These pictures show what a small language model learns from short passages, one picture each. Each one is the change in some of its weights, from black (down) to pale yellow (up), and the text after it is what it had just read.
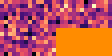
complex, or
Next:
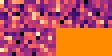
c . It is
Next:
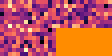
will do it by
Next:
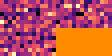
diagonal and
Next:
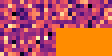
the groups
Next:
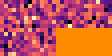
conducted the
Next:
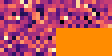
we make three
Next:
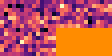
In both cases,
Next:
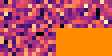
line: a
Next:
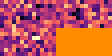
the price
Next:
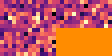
Because of
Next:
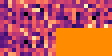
of rare
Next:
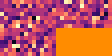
risk can
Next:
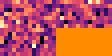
serological test is
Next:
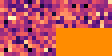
A {\bf
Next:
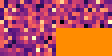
$S \subset
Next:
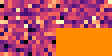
constant function. Since
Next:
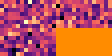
determined by the
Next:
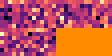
culture of
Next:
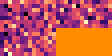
of full measure
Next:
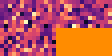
driven by
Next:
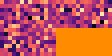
to make
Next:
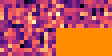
both recorded
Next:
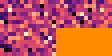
other hand, any
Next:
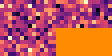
have the following
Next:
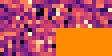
have similar changes
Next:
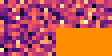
input to the
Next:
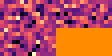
we obtain the
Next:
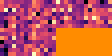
\ast }
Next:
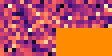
the conditions $\nu
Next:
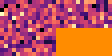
on $\Omega$
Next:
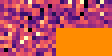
time, and
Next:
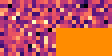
on Open
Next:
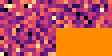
complexes and
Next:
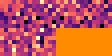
bu termin
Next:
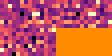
other results in this
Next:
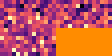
We argue
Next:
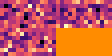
proposes a
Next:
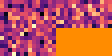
Given a
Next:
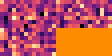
CFS has
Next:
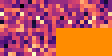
promise as
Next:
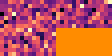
start with the
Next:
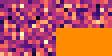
a continuous-time
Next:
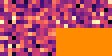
where the summation
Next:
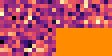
now ready
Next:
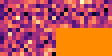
that can be
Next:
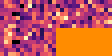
their lists,
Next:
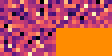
and the present
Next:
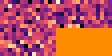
however, the
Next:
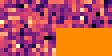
If you
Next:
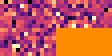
risk for
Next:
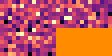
Image 1
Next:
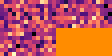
to a study that
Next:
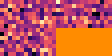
a large number of
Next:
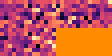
components of the
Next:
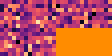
that the matrix
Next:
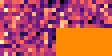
} y\in
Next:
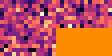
a Hopf
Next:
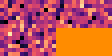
the exit of
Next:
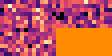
involved but that
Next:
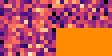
drug that
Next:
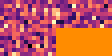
to deciding
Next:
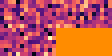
match and
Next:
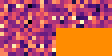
by Arti
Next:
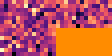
direct sum of
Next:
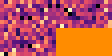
location and
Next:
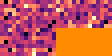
control: The
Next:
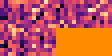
conjecture of
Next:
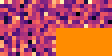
decision tree
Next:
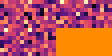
would improve the
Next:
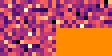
example, the
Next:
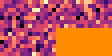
are energy
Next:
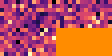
S$ and
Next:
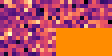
have large enough
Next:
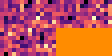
an updating
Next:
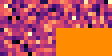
consider the strain
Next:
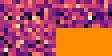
from GDP
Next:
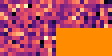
yields a
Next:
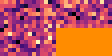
called the
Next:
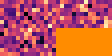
being students to
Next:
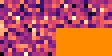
at any point
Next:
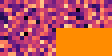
the proportion
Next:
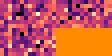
the case of Theorem
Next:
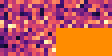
part of a
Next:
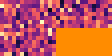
$$ where
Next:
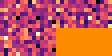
type II,
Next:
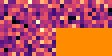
referring to
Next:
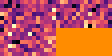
associate the
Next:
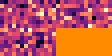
before the
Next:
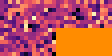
the applicability
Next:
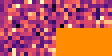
a crucial
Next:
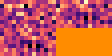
types of
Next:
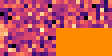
on technological
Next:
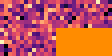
all sites
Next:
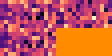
of own
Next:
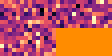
only have to study
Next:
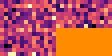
diseases when
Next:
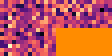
finite cover
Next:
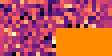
was obtained by the
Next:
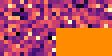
the future
